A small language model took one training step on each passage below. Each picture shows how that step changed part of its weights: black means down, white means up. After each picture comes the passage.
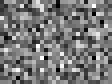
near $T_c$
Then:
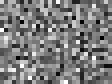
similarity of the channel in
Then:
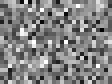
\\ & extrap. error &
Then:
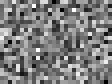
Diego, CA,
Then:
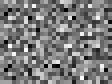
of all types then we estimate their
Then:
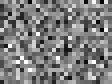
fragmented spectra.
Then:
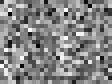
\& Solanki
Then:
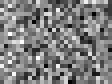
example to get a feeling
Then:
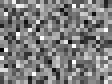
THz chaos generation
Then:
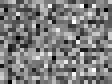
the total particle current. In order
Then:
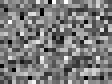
a type II burst could
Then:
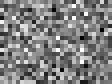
interactions among the structures can occur,
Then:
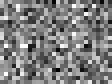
stability. A stable structure
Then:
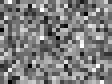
is effective in locating singularities
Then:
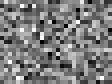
of TRPA1 and
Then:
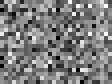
Figure 1 where $A =
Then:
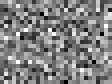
a structure-maximizing DM
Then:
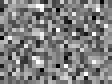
(Advection Dominated
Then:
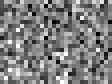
is achieved by accounting
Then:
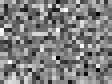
the following values for separate
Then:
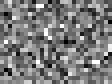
in the linear ODE case
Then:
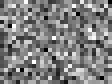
CP violating
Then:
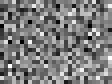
AF regions has the opposite
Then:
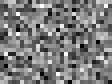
$p \in \Gamma$
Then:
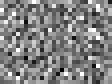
(nearly) uniform stellar
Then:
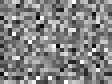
recent studies also suggest that
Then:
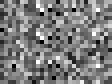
solved by numerical integration over
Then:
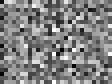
are well beyond the range of similar
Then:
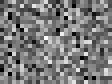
SHO as an integral part
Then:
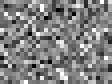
medium $K$ is
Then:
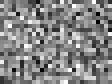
survey commenced in
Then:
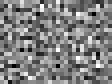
evaluate (4.9)
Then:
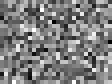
in addition to mechanical excitations
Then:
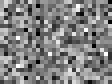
Sodano, and
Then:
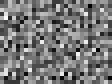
method has been the only method by
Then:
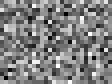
we choose two different scenarios
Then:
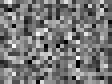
is the bundle of classical
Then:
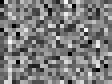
swimmers, for
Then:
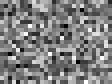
unit force or torque on
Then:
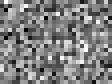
were compared, ensuring that
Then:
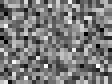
or that the on-site
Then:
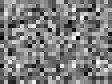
model to explain price changes
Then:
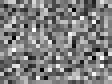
the north pole
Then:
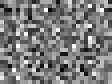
space of all possible molecules.
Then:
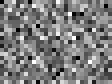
As in the simulated results of
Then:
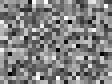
simply consider $I\approx
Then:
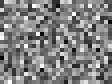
there are no new propagating
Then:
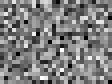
R., Clementini,
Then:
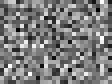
the dust flow past an
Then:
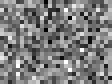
these devices cannot be directly
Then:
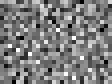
the plane of the detector, due
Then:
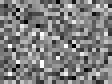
dimensions (from top to bottom)
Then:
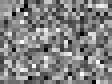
\mathbb{Z}$. As
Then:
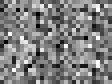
(see e.g.
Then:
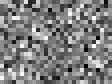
k}$'s given by
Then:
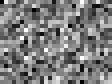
own newly developed theories
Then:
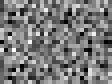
4: A visualization of
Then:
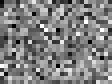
It is worth noting that
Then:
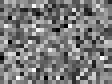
for DHOST gravity
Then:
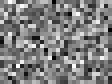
quantum trajectories as theoretical
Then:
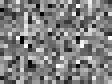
The UL at 60 GeV
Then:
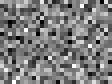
available power, p-p interactions
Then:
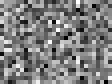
way of computing modulo
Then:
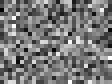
whereas the second and third
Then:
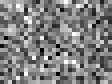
the final prognostic
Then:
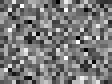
By FCC, fixed
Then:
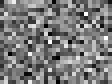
observations will miss faint
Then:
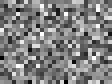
the dashed line to decreasing
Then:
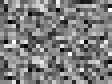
yield and low energy threshold -
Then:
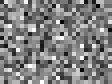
have chosen to use covariant
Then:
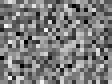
the MRC coefficient and then
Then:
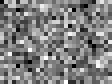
\draw [thick,
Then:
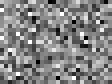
significant effort would not have been
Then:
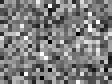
by using Cepheid
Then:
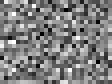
have made use of the following
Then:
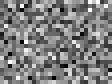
a factor of $\sim13$
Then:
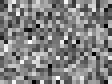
This, combined with the measured
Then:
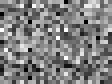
is excluded, the linear
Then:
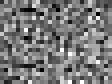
stem from hybrid
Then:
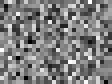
the action involves the density
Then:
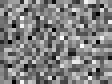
of how our conscious
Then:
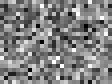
the initial (low) temperature by
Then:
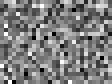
$D \cdot \Delta
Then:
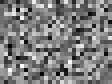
is the $\phi $-dependent
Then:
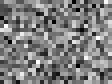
in the focal plane.
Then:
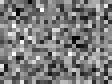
the leading order in the large
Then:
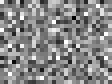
fitted curves and credible
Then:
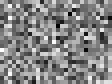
astrometrically aligned
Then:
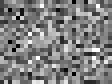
case and the blue line in
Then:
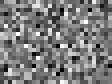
around the gravitational source involving the
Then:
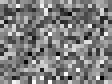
one pulse period. For each
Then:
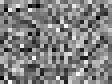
is able to form unusual
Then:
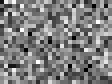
Einstein's objection
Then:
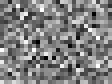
x-axis (marked
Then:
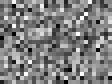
electron is not heated by the
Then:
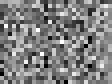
variants with higher drug
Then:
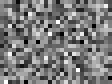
that the parameter $c$ only
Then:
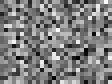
can be seen in the upper left
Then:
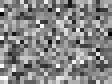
Similarly, we can have
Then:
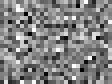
programs intended to meet
